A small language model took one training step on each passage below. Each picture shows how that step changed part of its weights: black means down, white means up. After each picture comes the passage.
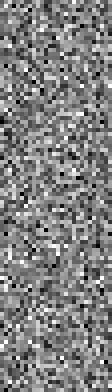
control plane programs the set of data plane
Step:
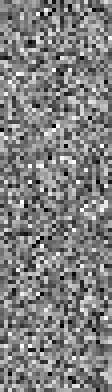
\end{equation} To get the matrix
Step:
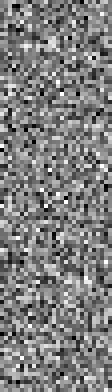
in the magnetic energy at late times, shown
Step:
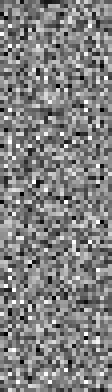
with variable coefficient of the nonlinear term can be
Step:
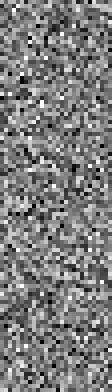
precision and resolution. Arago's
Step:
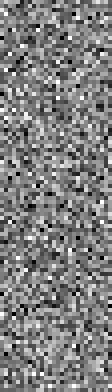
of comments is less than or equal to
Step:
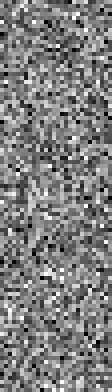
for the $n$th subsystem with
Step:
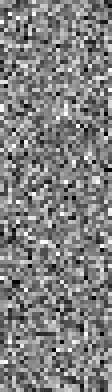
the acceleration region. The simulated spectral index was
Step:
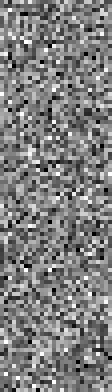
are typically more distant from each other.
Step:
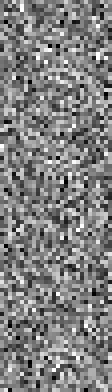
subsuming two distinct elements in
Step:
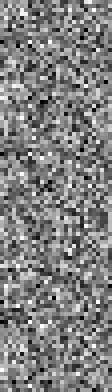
A SPIN BATH:
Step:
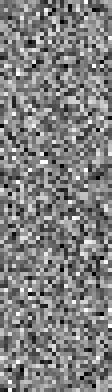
\end{table} In order to examine
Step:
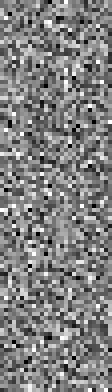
S., Brousseau,
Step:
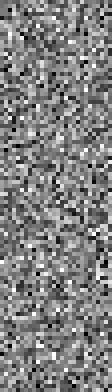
in implicit form and require the solution of
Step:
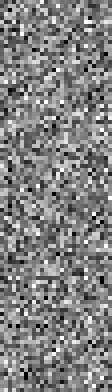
theory and therefore the field equations and the
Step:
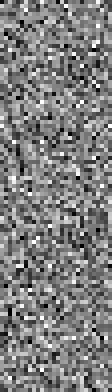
dependence on \Td. The
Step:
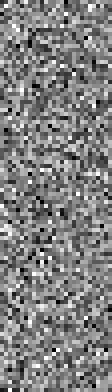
probe wavelength $\lambda$, to the
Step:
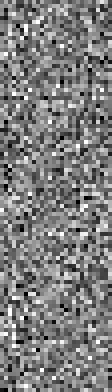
language suitable for everything from application development
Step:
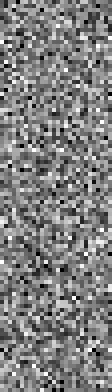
would mean that $\delta t$ could reach
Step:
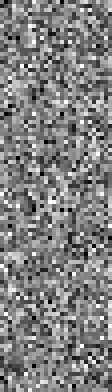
MMS1. \textbf{b
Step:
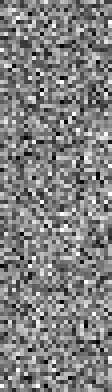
\\ \midrule Matter fields &
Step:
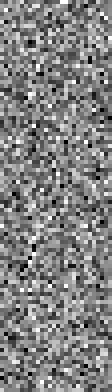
\subsection{Random-phase approximation and
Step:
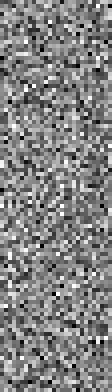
the number of content downloads via the
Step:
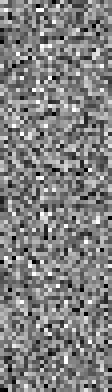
by eliminating IUI; ${\bf
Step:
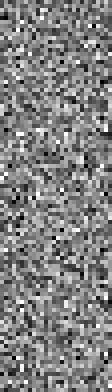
the average of one half of the sum of
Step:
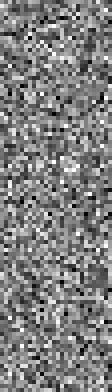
and \eqref{7} it follows that
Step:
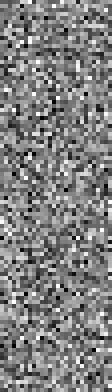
The outer radiation shield is actively controlled
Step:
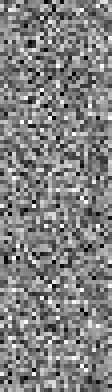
\bibinfo {author} {\bibfnamefont
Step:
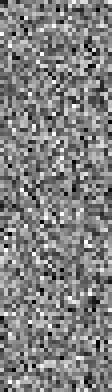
certain shape parameters $a$ and
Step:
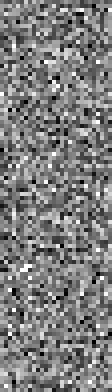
and (6) to more dynamical problems,
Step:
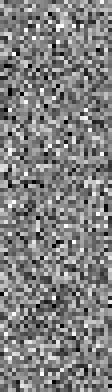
following, the system is studied at both zero
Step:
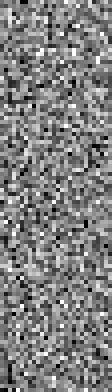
that explicit forms of coordinate systems providing separability
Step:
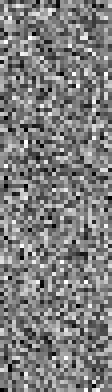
expected by chance, while for
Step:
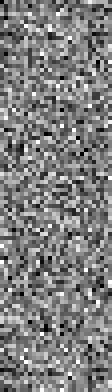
to be $1$. This choice for the
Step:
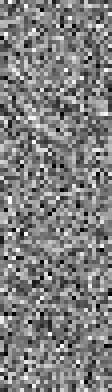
number of $B^{\pm}$ candidates for
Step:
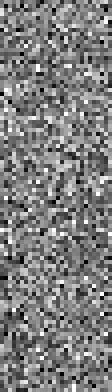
paper to verify the quantitative linear-time properties
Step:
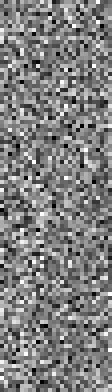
Co/Ni substitution (see
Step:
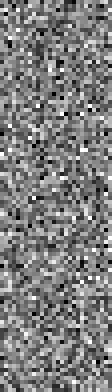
warn neighbouring plants to
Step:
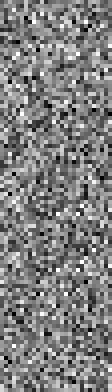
crystalline Ery phase. ###
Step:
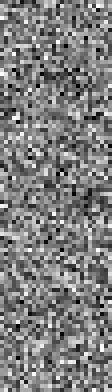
parameter is commonly formulated as a function of
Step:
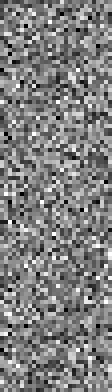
domain can carry the image energy and the
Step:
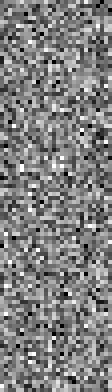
(\ref% {3}) regulating the
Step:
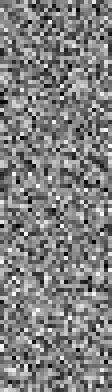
= 0$. The summation of the
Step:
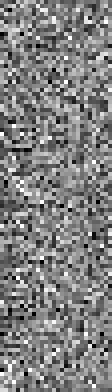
important role in the study of spin and
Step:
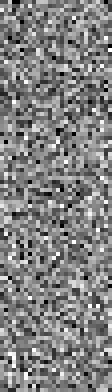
given our numerical evidence) that small perturbations do
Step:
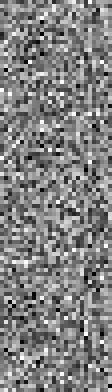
work used computational resources provided by the Center for
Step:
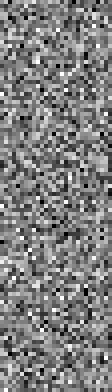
comparing the two. At input, the elastic
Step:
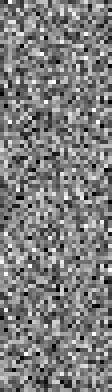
\( SU(3) \)-symmetric quark
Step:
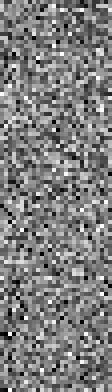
is to further investigate the practical aspects of our
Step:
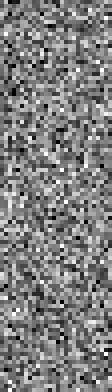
of the definition, one may immediately obtain the
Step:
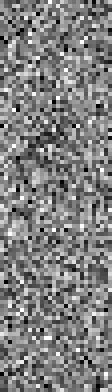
problem is shown in Figure 16, which shows
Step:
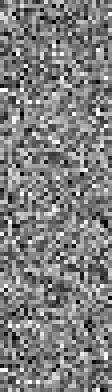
our description of quantum mechanical systems is a history
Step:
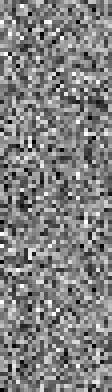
these data and the difference between the two experiments
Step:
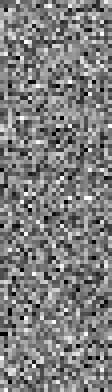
a separate model for each time point. The
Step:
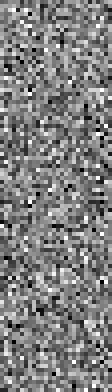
value on the stellar surface). This implies that
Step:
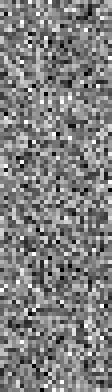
line profiles of $\pi$ Aqr
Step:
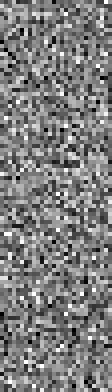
noted that all values for irreducible water
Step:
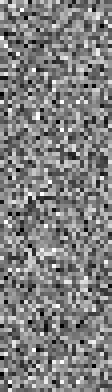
input coordinates ($x, y, z,
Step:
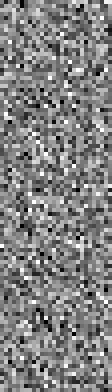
conserving terms $\delba(\cdots)$.
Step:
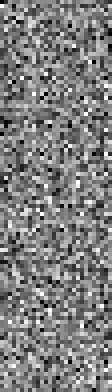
(Color online)} Contours of
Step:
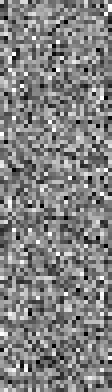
Here the summation is over discrete values
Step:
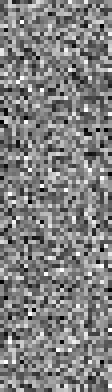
the flux density limits used for our selection,
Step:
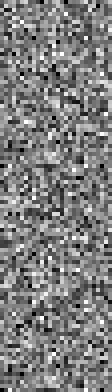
structure from the disk plane is $\sim
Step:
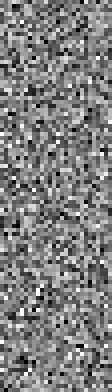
an energy-gain optimal control model should
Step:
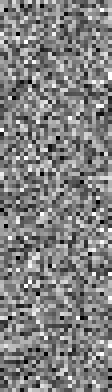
tube code {GKW}},\
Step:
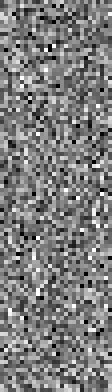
is a byte-aligned, truncated
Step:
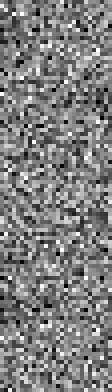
These contributions exist in the OPE
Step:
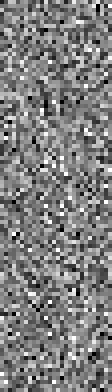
times $t = 0$ and $t
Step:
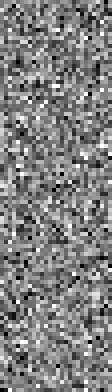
a reference solution of the model, according to
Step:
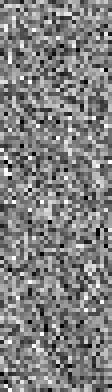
the coupling function $H(\theta)$ that
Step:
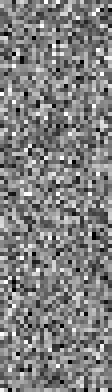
signature), its evolution equation is scalar in terms
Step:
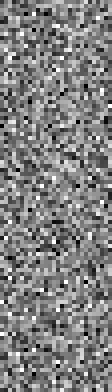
momentum is large enough to keep the flow
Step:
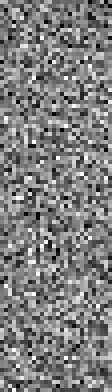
fourth-order correlators that arise
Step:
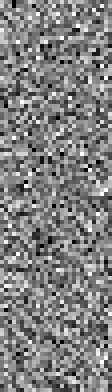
of the objective Ida [36] applied
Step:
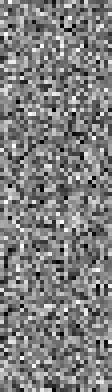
$G_{hs}$ factor. The
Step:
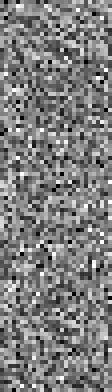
a review). Specifically, there is abundant
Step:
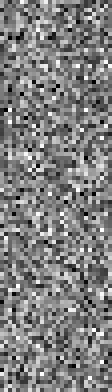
we illustrate several examples of non-trivial and
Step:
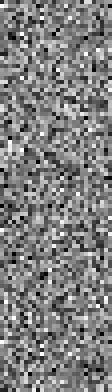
in form to the one already found for
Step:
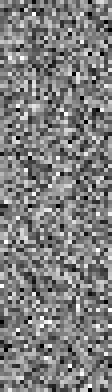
Sesto Fiorentino
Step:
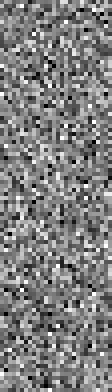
and $df\sigma_8/dz
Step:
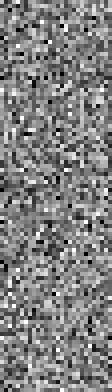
this shift the anomaly 8-form in
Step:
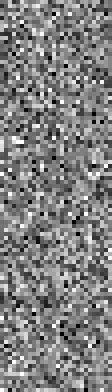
have the $\vect{E}$-field in
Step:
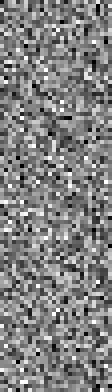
from the final $F(r)$ and
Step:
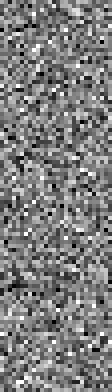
gaps out part of the normal-state
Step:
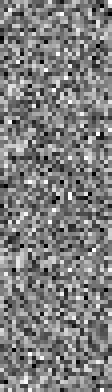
two properties: (1) more than
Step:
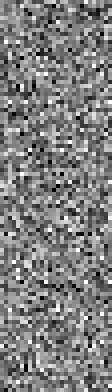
a drastic reduction of the measurement time
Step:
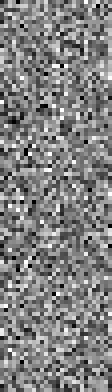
the $NaInY_2$
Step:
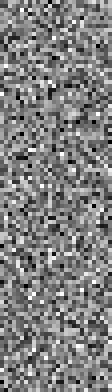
random variable. Then \[ \EE
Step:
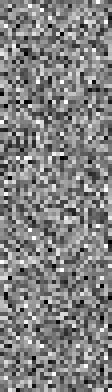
and enhance the health monitoring of essential and critical
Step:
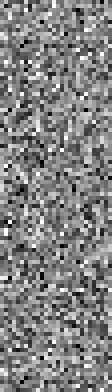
to correctly model contributions from various constituencies
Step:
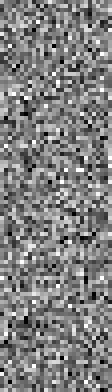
cases during the first timesteps,
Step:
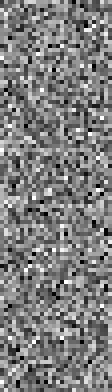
system (resp. in open BEC).
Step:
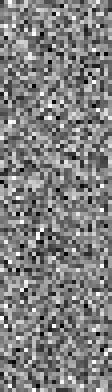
time-dependence of e.g. the
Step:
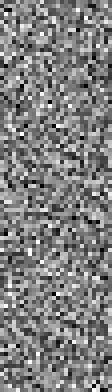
the electron temperature of the absorber, and
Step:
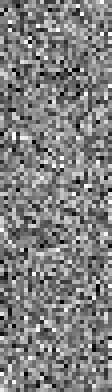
as a constant in $T$ because it
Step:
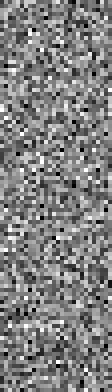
the development of the ring nebula.
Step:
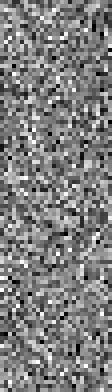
scale beyond our current reach determines the spectrum of
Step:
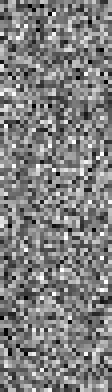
particular, we find that the running of the
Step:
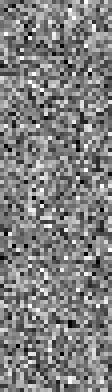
and (\ref{SR2}) taken together
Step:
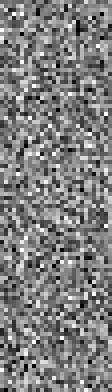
with integrated gradients (Patel
